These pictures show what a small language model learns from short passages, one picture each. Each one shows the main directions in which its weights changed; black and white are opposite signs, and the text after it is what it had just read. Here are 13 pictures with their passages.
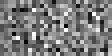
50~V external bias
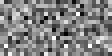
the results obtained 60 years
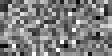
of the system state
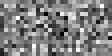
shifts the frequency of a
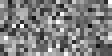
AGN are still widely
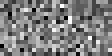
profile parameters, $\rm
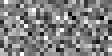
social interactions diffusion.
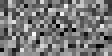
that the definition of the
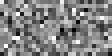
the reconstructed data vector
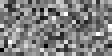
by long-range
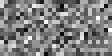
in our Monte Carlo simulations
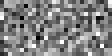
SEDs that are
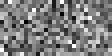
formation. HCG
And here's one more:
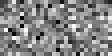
and define it using the
